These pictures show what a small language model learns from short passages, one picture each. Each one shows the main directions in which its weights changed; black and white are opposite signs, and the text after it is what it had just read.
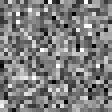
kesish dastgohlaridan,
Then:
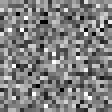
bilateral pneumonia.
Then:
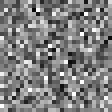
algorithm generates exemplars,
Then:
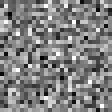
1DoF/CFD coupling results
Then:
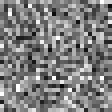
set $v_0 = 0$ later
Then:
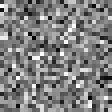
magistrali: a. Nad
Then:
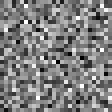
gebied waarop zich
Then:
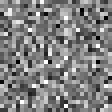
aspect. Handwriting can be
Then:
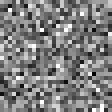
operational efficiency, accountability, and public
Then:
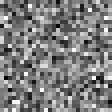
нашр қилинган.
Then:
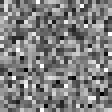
hdg change to miss Lundy
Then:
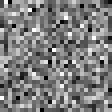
эканлиги, ундаги
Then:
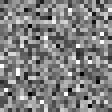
duvarına çarpması,
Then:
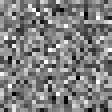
cannot transit to $\chi$ directly,
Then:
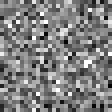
en commissarissen” van de
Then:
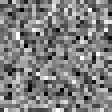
is an appreciable distance that makes
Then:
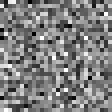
recogida de datos electrónico
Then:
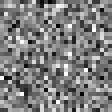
devices: state of the art,
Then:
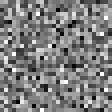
thermodynamics. To regain the
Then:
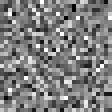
expectation value based on the average quiescent
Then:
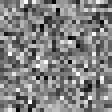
\times FDper \times P \\ &
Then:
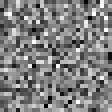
exact agreement with the fusion rules
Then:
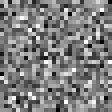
Table 1. Farmers' ranking
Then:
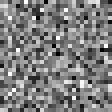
multi-layered material. -
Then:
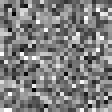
sino al idealismo.
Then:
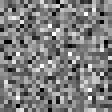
for logistics, The International
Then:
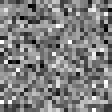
200 children were taken as a sample
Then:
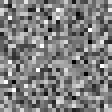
Finally, Section~\ref{sec:
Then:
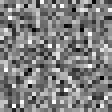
to decay through radiation losses.
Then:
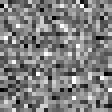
grande diferenciação entre esses
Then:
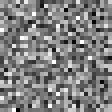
red subsample (e.g.,
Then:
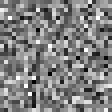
Since this last constraint depends on
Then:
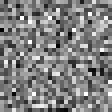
via a CSX exercise
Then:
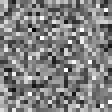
сторон, за последние
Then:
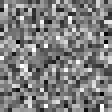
rather obvious problem arising in the
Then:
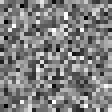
системы, считается
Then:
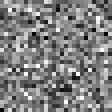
the parameter space will change in the scenario where no
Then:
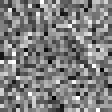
foundations for rational drug use.
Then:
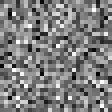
set to the default value of
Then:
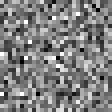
products. The use of e-sales
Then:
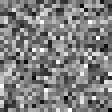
Spinal Anaesthesia,
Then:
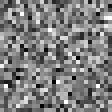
investigation, methodology, software,
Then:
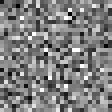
with a surface area of 220 to 270
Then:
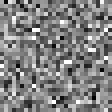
faoliyatini modernizatsiya
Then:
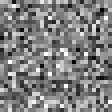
mais ampla de Antonil e
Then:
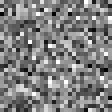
and developing improved ML algorithms such
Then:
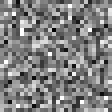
(keep using EMS and tell
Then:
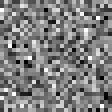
Candidate BS locations are determined
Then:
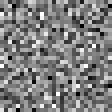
present perfect tense and negative
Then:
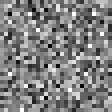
reasonable approximation for HFET
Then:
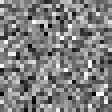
\section{Summary and
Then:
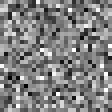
carried over and used with other FV methods
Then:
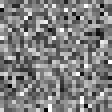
five-loop $\epsilon$
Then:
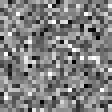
до недавнего времени
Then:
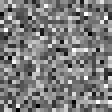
tafovutni nozik
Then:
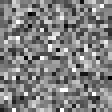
importantes (Cain *et al.*,
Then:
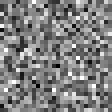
off my creation, I don't
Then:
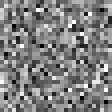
nashr etilgan, ilmiy
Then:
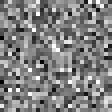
performed by sheikh 'Alī
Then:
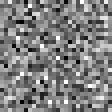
revisited} Recalling the
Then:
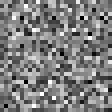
perspektifte dolaylı
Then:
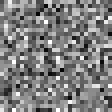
nutqda ifodalanishi bilan ham
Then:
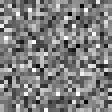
you attribute it to income
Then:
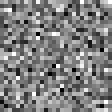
prescription maps. The prescription
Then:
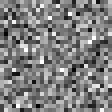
share of positive and negative tweets,
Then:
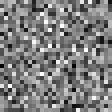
tartibiga yoki
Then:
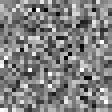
and the multi-agent tracker,
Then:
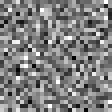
Quasi-Newton optimization algorithm
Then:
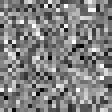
postdoctoral fellow to
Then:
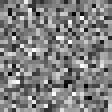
same architecture can be used
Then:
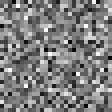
having to find feed for the
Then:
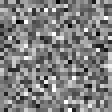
qiziqishni 2 barobarga
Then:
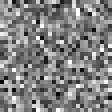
meeting of states, international
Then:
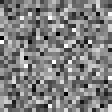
with LEED, as described below. It
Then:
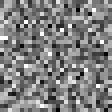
C, H and O. We regret to
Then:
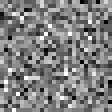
viloyatida tavallud
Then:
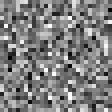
of Thickness, Doping
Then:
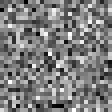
on behalf of database
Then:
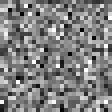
genetic algorithms. This method allows
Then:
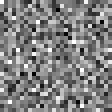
at 6.4 keV was detected with
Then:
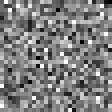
the system. After computing correlation functions for
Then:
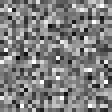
- The ability for resolved
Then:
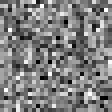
the views of Canale and
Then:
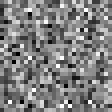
particularly at the higher supplementation level.
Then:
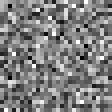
fulfil the following assumption.
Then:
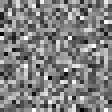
data after achieving more than 90%
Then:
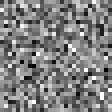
qurib, ular atrofni
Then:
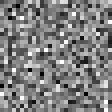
with the scientific program. Our first
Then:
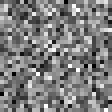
felt by the acetylene
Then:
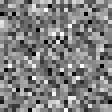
As applied to the analyzed problem:
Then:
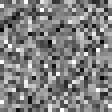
ook deze een lange
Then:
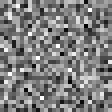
predict the formation of cracks. Figure
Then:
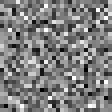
of entire cultures fighting for
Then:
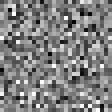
for its sake. If the global
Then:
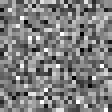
f_y \right\rangle)
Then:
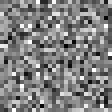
a) among staff themselves
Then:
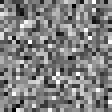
and the texture-induced
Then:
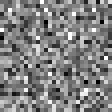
conclusion that the approach is capable to provide
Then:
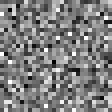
of lower pump power levels. However, with
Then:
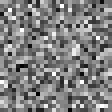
at the same point as the maximum of the
